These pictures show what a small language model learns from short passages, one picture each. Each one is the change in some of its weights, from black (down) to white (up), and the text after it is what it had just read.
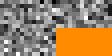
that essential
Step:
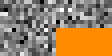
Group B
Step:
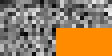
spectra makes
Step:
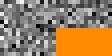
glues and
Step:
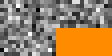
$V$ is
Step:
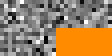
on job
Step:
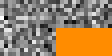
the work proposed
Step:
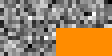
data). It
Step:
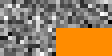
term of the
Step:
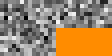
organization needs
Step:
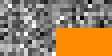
and power needed
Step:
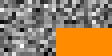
the uniform
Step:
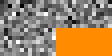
replies in
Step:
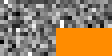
3 Red
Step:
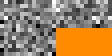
with bone-
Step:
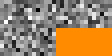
carried out
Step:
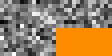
the depth
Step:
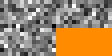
potentially different
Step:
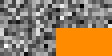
the number of
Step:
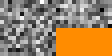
the article
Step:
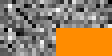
OPP is
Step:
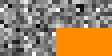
seed yield
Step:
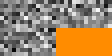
IN IN
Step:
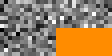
zero for the
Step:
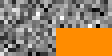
relationship with
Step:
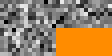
dicot in
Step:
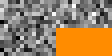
sun while the
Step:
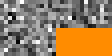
on the values of
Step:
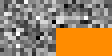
is possible that
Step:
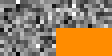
de cada
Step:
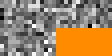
a mulher,
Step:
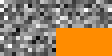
when exploring
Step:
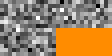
in fact the
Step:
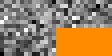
are dynamically
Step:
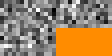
dessous de
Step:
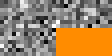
provide a
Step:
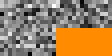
outcome of
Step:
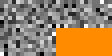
with accuracy
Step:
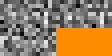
Error in
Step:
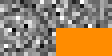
war ein
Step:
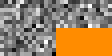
a temperature
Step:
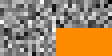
same input
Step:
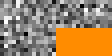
set to the number
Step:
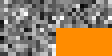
and cloud
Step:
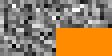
of eddy
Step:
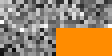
da C.
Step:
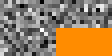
- review &
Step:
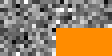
Author address
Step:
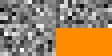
number density of
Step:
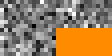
e realizado
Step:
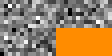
and where they
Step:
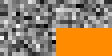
como factor de
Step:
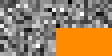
and right
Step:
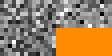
the region.
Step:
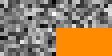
making the
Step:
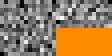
spectra and
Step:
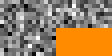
de dados a
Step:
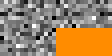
it is clear
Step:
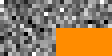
The addition of
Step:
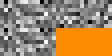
However, I
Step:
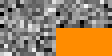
parameter that;
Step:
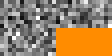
dat van den
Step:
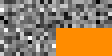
- chamada
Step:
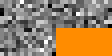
that the temperature
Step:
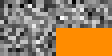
theories and
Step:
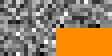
the constant
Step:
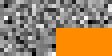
It is an
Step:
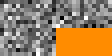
considerations. The
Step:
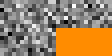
reveal the
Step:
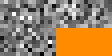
vary with the
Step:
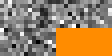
years because of
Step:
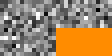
A priest
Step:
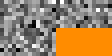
reducing this to
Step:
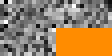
veya resmin
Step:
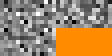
reduction in
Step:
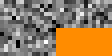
of field and
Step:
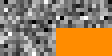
The results showed
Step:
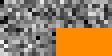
mimic the
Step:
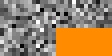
1 and node
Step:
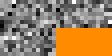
Population and
